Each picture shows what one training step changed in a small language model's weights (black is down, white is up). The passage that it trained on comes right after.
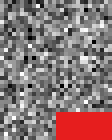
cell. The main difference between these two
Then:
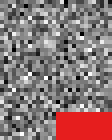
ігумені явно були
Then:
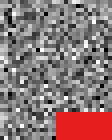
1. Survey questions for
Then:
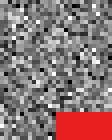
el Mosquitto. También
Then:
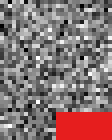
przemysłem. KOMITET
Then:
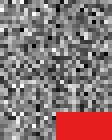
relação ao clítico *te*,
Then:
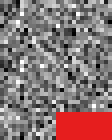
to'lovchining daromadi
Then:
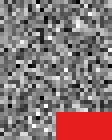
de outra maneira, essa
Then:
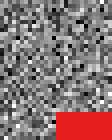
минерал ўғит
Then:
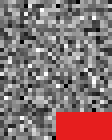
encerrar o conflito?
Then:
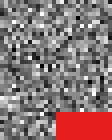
узоқ аждодлар
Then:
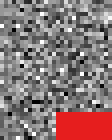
above 100~MeV up to a maximum energy of
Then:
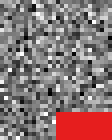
an integral over real frequencies:%
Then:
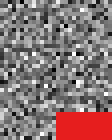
que se desarrolla tanto la
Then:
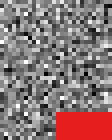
nusantara. Sasirangan
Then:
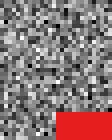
vazifalarini, umumiy
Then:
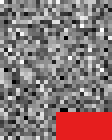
2018). Figura 9: Suturas
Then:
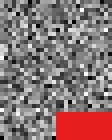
Usı tezisda motivatsiya
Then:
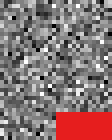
and subjected to ultrasonic
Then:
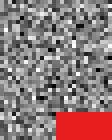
above, we have opted to focus on
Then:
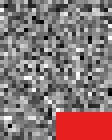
we remove the following elements from the search
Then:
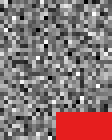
model and undergo z-normalization per
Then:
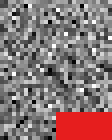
til bygningens. Her er H
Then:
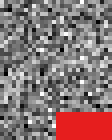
is the volume density of fluid matter,
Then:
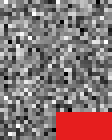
$XY$ model with $L=18$
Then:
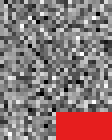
drained tropical peat before and after
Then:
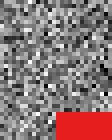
infrared region with a 8 m class
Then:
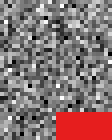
Carlo (QMC) method for
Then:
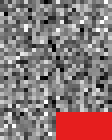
needs in activities that may result in the increase
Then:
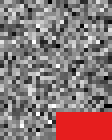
The spherical coordinates relative to
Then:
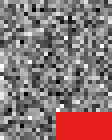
Alimentar para a População
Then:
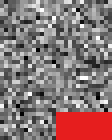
did not form clumps because the column
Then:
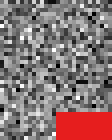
qon oqimini tiklashda
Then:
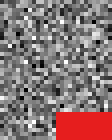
bo‘lmaydi. Bundan
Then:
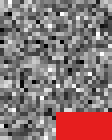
output state $|g\alpha \rangle$,
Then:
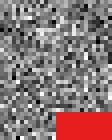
участвовать в генерации
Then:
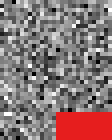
are presented. Key words: State,
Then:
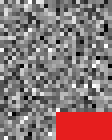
c c c} \toprule Model &
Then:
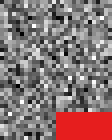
symmetric term does not significantly affect
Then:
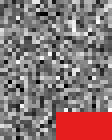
placed a living organism in a
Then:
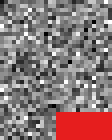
and Gilbert, E. 2014.
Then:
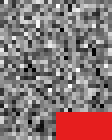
para ofrecer experiencias de
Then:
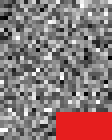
basins. Nevertheless, the broad
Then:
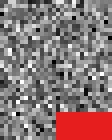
sürekli aynı yerde
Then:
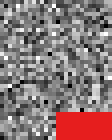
This explicitly shows how Hawking
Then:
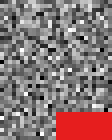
\begin{equation} n_{C}(\epsilon)
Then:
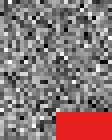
un simple intercambio de información y
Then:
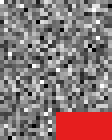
nanoscopic FETs in which the
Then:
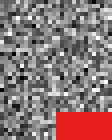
amalga oshirishga oid davlat
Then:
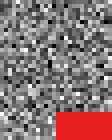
\section{Signal Properties} In
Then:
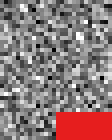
and characteristics, planting period,
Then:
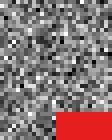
crystals which yielded a concentration
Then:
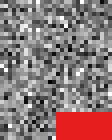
agrees with the exact solution of the original
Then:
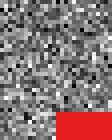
paper show that DeepHub outperforms
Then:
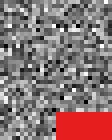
xulosalar chiqara olish
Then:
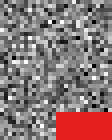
the paper. \section{Observations}
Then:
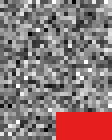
bloklari beton qorishma
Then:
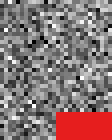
cette étude montrent que la
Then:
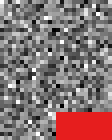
consulta fue la dispareunía
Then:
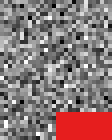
zero. \end{description}
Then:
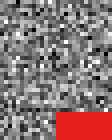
keep a definite value of the
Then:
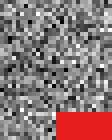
average density around the bubble is not zero.
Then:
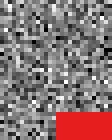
\cite{Frolov}, implying $\delta
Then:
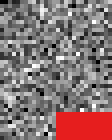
in FLRW cosmologies where we
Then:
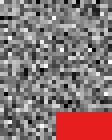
A review of the chironomid fauna
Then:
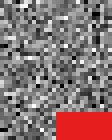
inference for estimating causal effects deriving
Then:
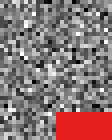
how to apply trial in absentia in
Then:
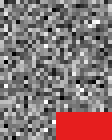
not equilibrate anyway, we
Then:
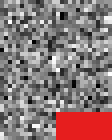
lower frequencies and unveil the
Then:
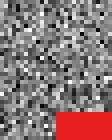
critical regime. The disassembly
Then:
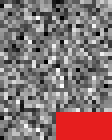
yo'lidagi hijron, alam,
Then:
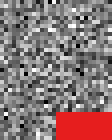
talabasi Ilmiy rahbar:
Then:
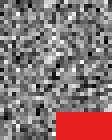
capacité future à faire
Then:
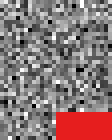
süre içerisinde turizm
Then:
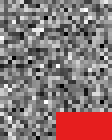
of quantum correlations are described by monogamy
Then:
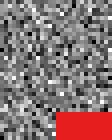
the metric tensor should exist and be
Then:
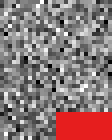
$y$ is the lepton pair
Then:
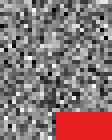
as the primary metric to reduce the
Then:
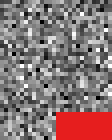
are exact solutions to the Proca equations with point
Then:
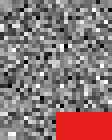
established setting the basis to perform
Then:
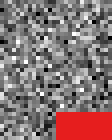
a space-like three-surface, the
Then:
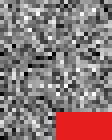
the LMC appears globally
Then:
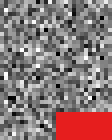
tableau ci-dessus. 8
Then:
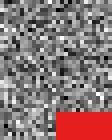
t$, representing the lateral oscillation
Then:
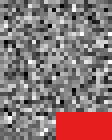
we discuss the impact of parameter sparsity on
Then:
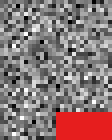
яхши шаклланиши
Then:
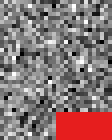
because of a high level of noise and
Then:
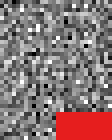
Tabel 5. Prediksi
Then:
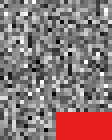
private enterprises,
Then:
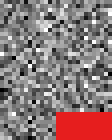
0.01%, AARMR can still
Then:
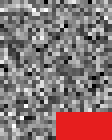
and the minimum distance ($d$). Such
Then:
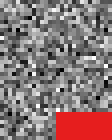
effects at leading order. Since non
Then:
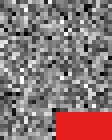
reliable level energies. A general problem is
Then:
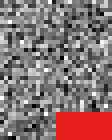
electro-optical modulator
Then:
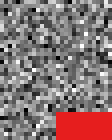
abundance ratios are assumed. The
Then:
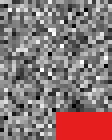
achieves a higher success rate than
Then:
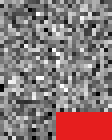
of these \mbox{SZ-related}
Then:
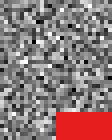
a spin-singlet in the molecular states
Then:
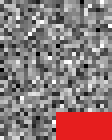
be seen that the combined constraints rule out
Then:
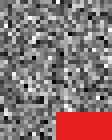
in MTF performance is observed after the optimization
